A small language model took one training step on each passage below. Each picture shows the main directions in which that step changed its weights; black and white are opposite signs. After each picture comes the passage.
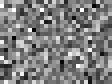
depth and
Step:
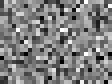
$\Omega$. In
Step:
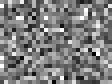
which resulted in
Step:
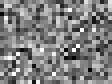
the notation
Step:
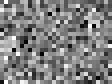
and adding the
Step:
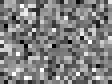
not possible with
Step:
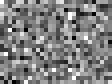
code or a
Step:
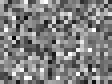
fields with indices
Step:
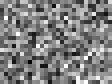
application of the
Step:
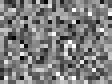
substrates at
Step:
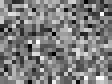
The performance test
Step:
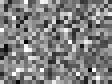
fields with one set
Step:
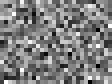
methods developed
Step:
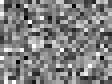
up to the
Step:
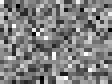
be given strong
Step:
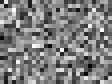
and to the
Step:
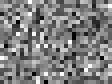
that the number of
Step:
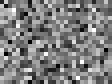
and means that
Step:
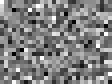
function is a potential
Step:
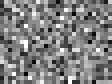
shielding will
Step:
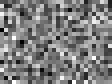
the domain and
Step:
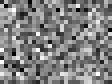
and $\gamma$
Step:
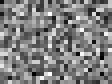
compared to the
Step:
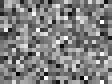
are shown for
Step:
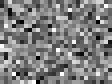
is zero for
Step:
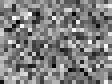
note that one
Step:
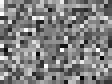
(c) the
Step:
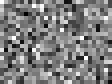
number becomes
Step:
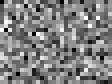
though the
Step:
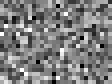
mapped to
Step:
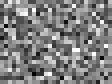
extend to the
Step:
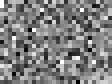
depth in
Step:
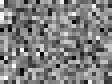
key and a
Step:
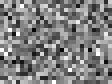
in this Bell
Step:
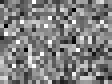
- \cosh
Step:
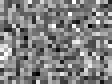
finding the values
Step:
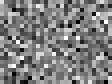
modes associated
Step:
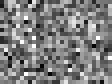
obtained converges
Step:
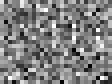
experimental results show
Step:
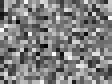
a different age
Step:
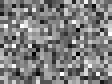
Both the
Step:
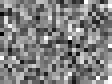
the nominal
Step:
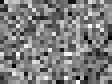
This increases
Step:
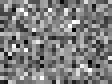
meet at a
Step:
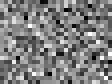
method to seek
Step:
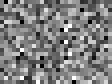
basis of our
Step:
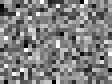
S2 star
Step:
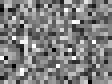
layer, and
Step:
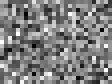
or to introduce
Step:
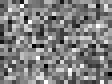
(when the
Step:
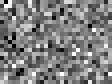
force and
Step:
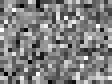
properties of the
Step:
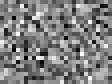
eight atomic
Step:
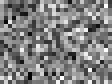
expression of
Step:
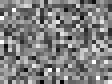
the universally
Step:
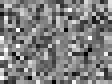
the general solution
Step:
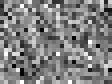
insertions as
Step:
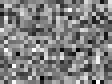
the distance, which
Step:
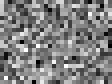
as well as in
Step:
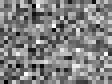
work, being
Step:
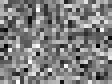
of) the
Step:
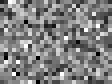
estimated for each
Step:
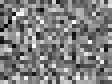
assessing the
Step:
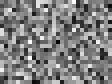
Compared to
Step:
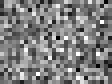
are described in
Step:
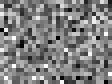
the system, and
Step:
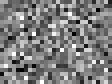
into account
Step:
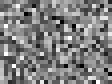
the baseline
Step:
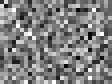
and b).
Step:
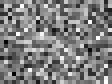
in atomic
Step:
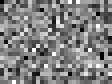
conditions in the
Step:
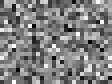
we note the
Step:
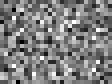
measuring lines
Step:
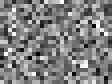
which is sensitive
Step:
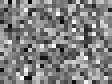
Unit of
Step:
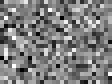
density and water
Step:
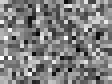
of tensor
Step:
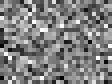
here a group
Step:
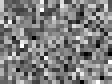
supported by
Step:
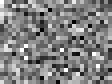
bin location
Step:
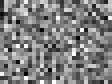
a TLS
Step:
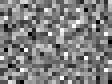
then becomes
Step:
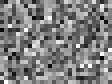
to the observed
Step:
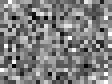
the unseen
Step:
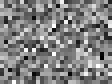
model in the
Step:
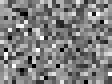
current intersection and
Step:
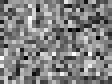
of the process
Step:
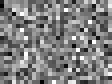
acting upon
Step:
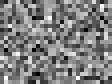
to the study,
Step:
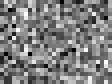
other side,
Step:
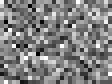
probability for a
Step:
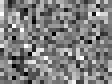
relative core
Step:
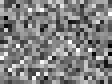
photometry in
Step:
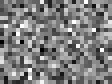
Break up
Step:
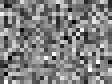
the integration
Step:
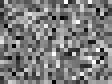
electron chirality
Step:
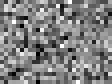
look for the
